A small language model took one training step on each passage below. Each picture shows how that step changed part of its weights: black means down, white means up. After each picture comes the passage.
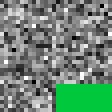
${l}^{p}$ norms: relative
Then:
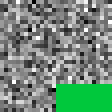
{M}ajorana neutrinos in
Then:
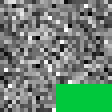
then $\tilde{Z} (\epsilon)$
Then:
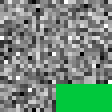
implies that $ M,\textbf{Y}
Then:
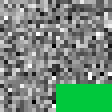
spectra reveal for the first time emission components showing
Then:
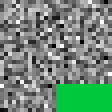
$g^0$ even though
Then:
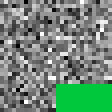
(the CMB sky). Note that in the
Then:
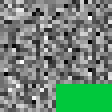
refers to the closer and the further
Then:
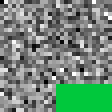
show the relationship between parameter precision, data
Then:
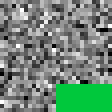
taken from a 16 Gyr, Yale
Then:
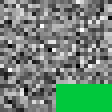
assuming that the systemic features arise from the
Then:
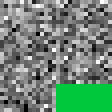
end to the electron spectrum is required to produce
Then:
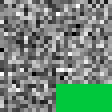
the orbitally ordered phases in the context
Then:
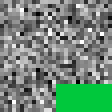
not depend on the $j$th
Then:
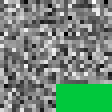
S2. The XRD comparison between
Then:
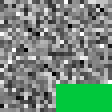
the same mechanism remains operative for
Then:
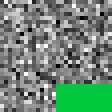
coherent cancellation. As the ROF
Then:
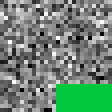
pass through each other while leaving a minus
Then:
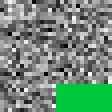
L. D. Faddeev,
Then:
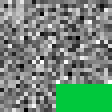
element, but not as straightforward like for the
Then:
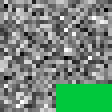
dualen Bündel
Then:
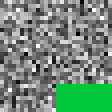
scenario of short timescales for giant
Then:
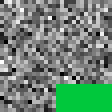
It is evident that while the
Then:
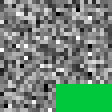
the coupled Einstein and Klein-Gordon
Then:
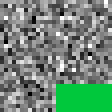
trade-off between the size of
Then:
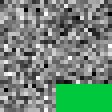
player from $B$ uses resource
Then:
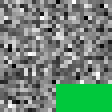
yet highly ephemeral, a
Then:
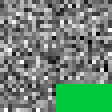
a similar approach. On the other hand,
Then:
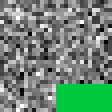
on-chip routers,'' in
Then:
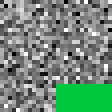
assume that new areas of idealised
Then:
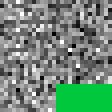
proposed Graph-Constrained
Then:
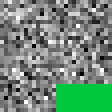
dispersion to extract exchange and DM interaction parameters.
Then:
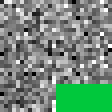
can be easily calculated for any galaxy sample,
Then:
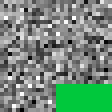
qubit $a$. This error is
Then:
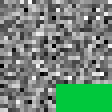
large enough system for long enough time, but
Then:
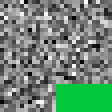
increase of $np$ in a small
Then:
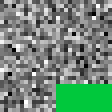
the radial distribution of Galactic DM as a
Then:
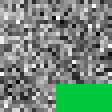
evolution for system having only inhibitory
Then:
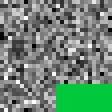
(the half-circular contributions vanish either
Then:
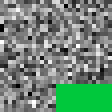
for DP and BDP. Then,
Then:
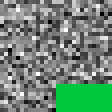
for OFDM systems. In this
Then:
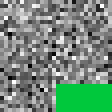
plot of potential with idealized heterojunction
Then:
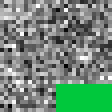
case. Optical spectroscopic studies of the light
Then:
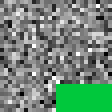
loaded rather slowly, especially when the
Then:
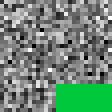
defects. If this is correct, it is
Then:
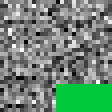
online) The energy per atom versus
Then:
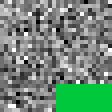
is, only for a given range of
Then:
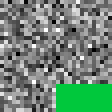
allow us to model all sorts of
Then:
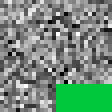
model [13], the saturation coverage of
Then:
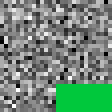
at wave vector scales below the inverse of the
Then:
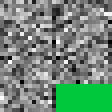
purpose here is to examine the impact of
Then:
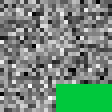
were solved with the SQP and PS
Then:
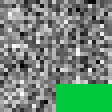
of the execution of thread~$t$,
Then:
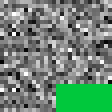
voltage. The interaction between vortices is described by
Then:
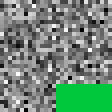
Blocking activity onset. }
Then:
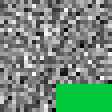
a challenge at most colleges and
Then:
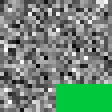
\begin{theorem} Suppose that the
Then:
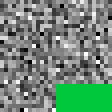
a combined ATLAS and CMS analysis of the
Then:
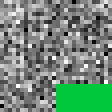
field of different polarization. With an appropriate choice
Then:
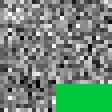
measurement of photoelectron detection time. The
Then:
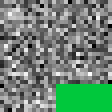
of up to $\pm 8$~A in
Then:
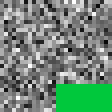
terms of the electromagnetic FFs of the corresponding
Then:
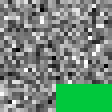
have an opposite problem. There is an
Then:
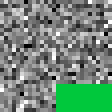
(DRS-1), which helped
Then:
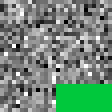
Hubbard model in one and two dimensions
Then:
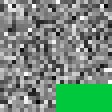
Faitsch M, Eich
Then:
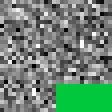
under realistic conditions. In the EB scheme
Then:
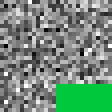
its MAD (5.0
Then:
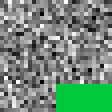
question are the ones that determine the
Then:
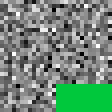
[d]Estimated based on the
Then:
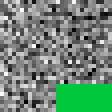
OPNMR signal. **Fig.
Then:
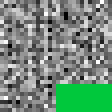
from the absolute magnitudes in the
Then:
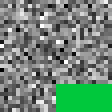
described above, and they were analyzed to
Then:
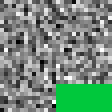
the total volume available, so that there are
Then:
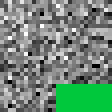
question is what we are investigating in the
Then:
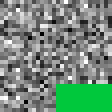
study geometric configurations of three-$\alpha$ particles
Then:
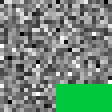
can prove (\cite{ass}) the following
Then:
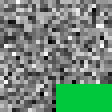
have a function that produces at least truncated
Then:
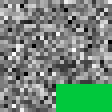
profiles of MXene supernatant
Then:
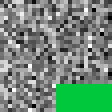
check the convergence we modify the value of
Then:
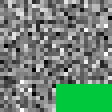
an ideal setting to test modified gravity theories related
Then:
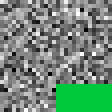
only one label. \end{itemize}
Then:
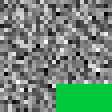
each image and compare it to the time and
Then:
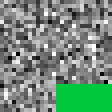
from the fact that increasing $b$ increases
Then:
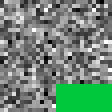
times, although redundant, will not
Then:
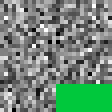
secret by original equipment
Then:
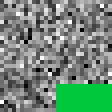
the origin of the RAR is not fully
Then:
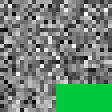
\end{tabular} \caption{Higgs
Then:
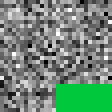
of orbital separations, making them better
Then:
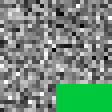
of the chemical evolution of the system, in
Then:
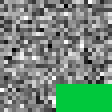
satisfied. This condition can be cast into
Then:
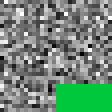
while this behavior is generic, it is
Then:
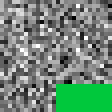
as our tarting point the action given
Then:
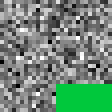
we propose an economical model based
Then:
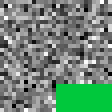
mediator measured on an ordinal,
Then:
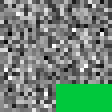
the state space are appropriate and the weights of
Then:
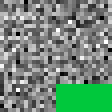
sets, as stated in Section
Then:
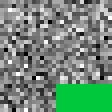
in some sense be {\it small}.
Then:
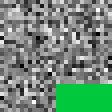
of error does not account for this and
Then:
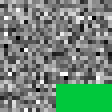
streaking.** (a) For
